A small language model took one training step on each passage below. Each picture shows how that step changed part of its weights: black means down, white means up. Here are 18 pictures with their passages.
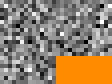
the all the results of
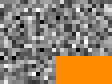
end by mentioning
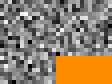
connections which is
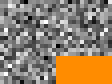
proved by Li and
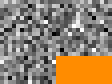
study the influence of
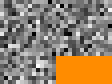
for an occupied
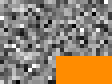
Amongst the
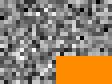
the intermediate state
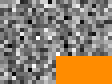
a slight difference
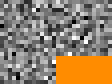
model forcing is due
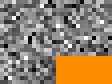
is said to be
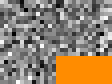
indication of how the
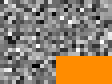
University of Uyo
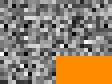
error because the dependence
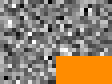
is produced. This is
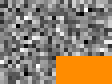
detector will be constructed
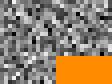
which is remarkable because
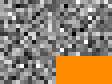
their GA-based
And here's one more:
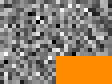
the Thomson
